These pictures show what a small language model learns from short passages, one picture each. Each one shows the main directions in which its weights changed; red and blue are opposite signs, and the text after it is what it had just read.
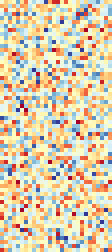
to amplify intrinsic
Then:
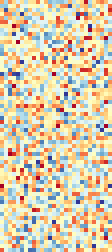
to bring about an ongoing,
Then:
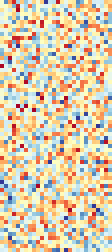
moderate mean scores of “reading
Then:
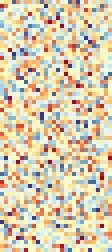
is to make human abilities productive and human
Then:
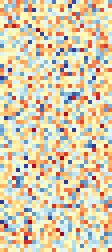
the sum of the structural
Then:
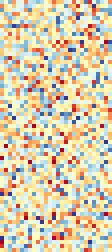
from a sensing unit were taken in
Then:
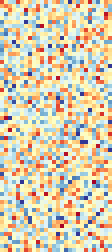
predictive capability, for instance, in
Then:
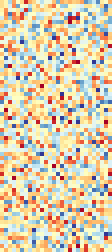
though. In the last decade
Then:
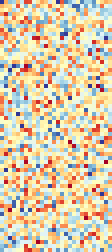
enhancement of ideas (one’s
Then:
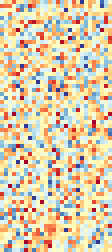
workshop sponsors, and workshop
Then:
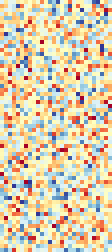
The mission of Portage is to contribute
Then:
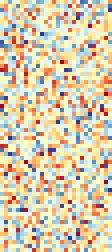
for the functional aspects of the gut
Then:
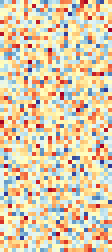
methane. The intricate relationship between
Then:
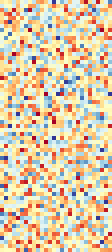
of absolute void. Therefore,
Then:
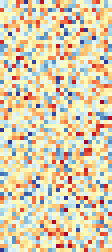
this study a total of 354 bacterial
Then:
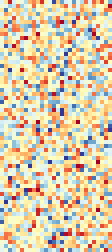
between these two concepts. Materials and
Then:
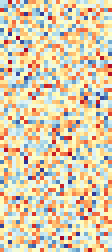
ζ) is well-defined only if
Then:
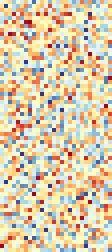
system are termed "respiratory."
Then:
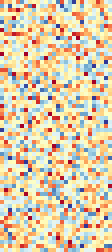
Thus, access control become a very
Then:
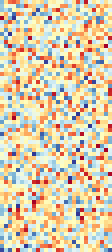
17–31 respectively (Table 1). The
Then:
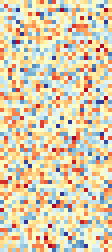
really smoking cigarette help
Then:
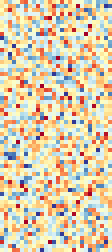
structure investments developed across Europe. Some
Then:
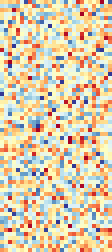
*ushna guna* of
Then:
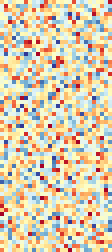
have been presented. Nevertheless, only
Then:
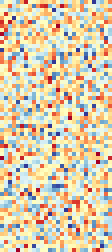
i) combustible gas,
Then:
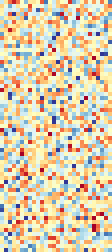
images. The eye likely
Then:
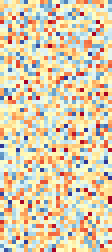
Organization for Standardization (ISO
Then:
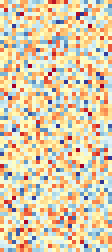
to deal with many customers and
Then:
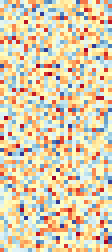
system functionality and safeguard user
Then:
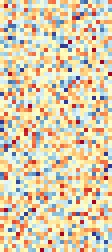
in the TRM. Finally, the
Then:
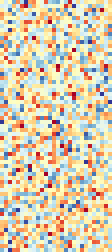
using a small set of test cases. Algorithm
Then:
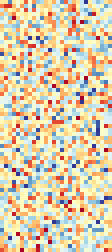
which contribute to the diverse integration
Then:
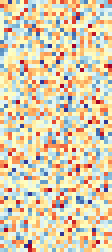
through the narrative technique of
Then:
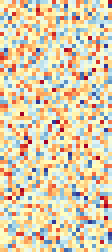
rate. H_2 is the complement of
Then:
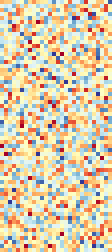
was applied in two steps. In the first
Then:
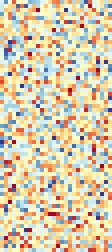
of Y and l_Y the correlation
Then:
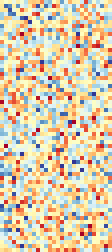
future research. The current model primarily
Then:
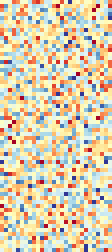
respectively. Values followed by the same
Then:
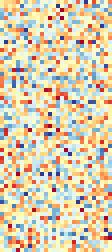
Images, gestures, voices,
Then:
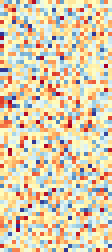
Empirical Study on Project
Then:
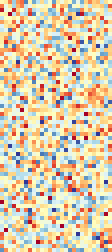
anyone interested in malaria and
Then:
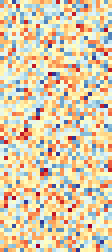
Folklorists have collected and
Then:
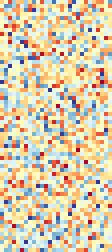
the presence of re-treatment of
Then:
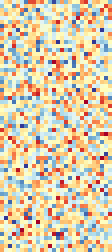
and food. Primarily
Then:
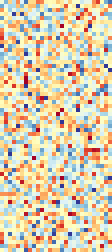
capital to the production process. Gross value
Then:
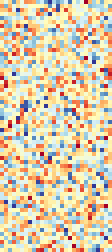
and Uusitalo calculated pk_D
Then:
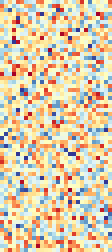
cyclic charge and discharge test on
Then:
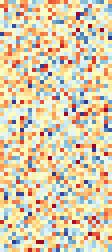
to establish the evolving nature of
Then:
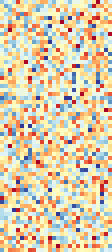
unit cell geometry, to achieve
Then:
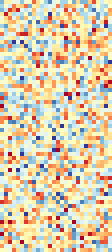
position. A transvaginal 3D
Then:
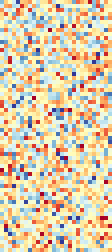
Your time. When the child tells
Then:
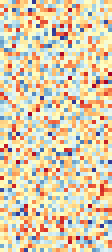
cohesive properties to form granules
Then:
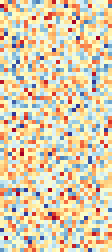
as well as the creation of industries. This
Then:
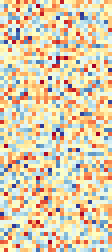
upon maize seed inoculation with
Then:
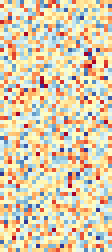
control volume is bounded by a number
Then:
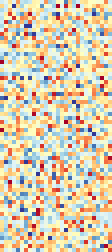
however, it was not incorporated.
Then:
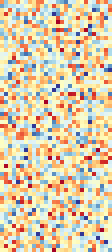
that cry out to be heard from the various
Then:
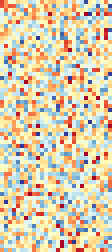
change in the research questions and methods of the
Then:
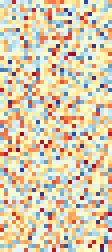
Lower/upper limit of electric
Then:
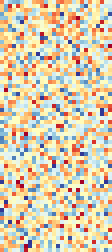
float in water, others sink;
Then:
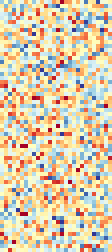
part of our program directed towards developing new
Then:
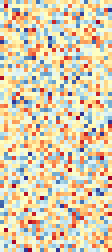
An instrument for evaluating responsibility must
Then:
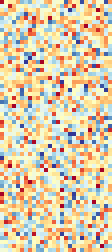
X. Jiang[17] study the
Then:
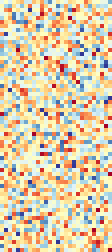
His Research interests include distributed
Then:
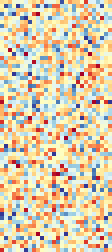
is primarily focused on creating new
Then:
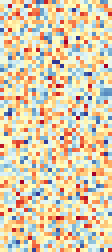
In this regard, defining authoritative
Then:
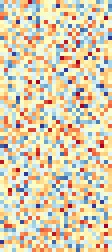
for rock data is taken from
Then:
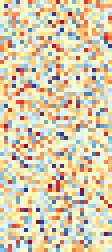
been applied to researches, there is need to
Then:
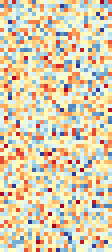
example in the case of the Agreement between
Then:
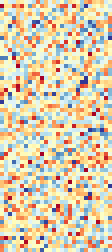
for forming a linguistically
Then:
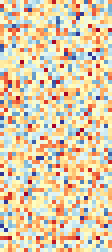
from a mixture of water and
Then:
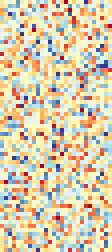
aimed to understand how indigenous
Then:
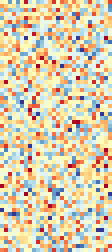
attention since the last decade due
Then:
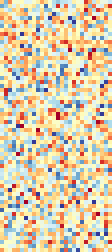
used to analyse the data gathered:
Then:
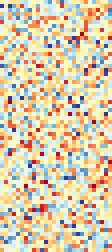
project social media channels; - communication
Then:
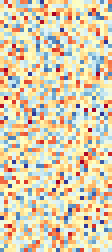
output or a processed version of the
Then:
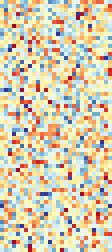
to analyze the software looking for
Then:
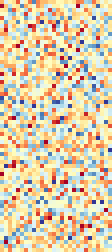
primo è un mero
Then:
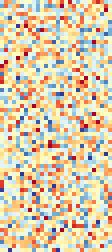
Social Anxiety Disorder
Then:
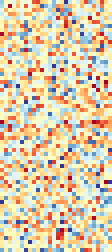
6? Appendix 2.
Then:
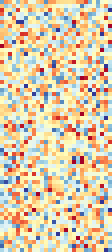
(2009). The non-uniform
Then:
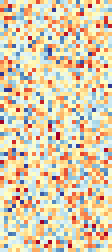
70 years. With respect to educational
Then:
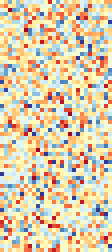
flow simulation in heated channels with
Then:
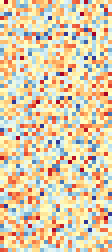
War; International Financial
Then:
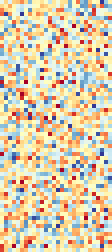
0.8. Using power analysis
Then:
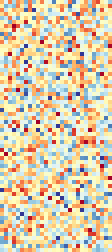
the public and private sectors is important
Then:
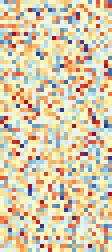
total consumption a key variable to capture the
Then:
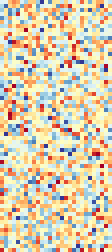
conductivity [11]. But the
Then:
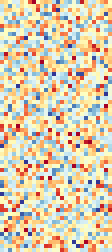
institution. The child's home, school and
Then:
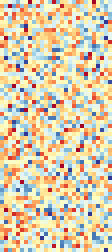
should be carried out to determine what kind
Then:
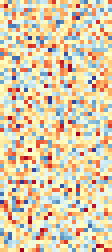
in diverse medical applications, from
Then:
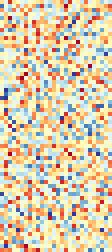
performance of PMSM drive in
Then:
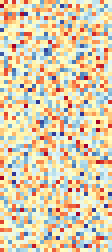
youth studies in both countries, which focus more
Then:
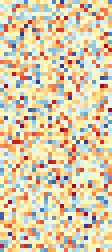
saponin was obtained which showed a
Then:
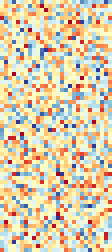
incomprehensiveness can lead to
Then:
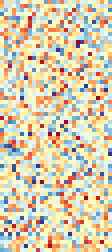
to 3GHz. The portion of
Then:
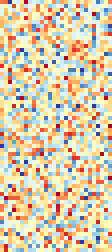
oil, for example, functions as a
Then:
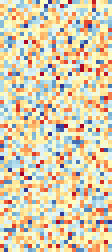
hecho justifica la
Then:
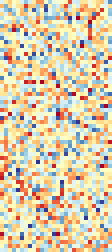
assets. Potential partners require
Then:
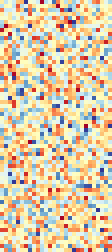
this regard, we show that TCNs
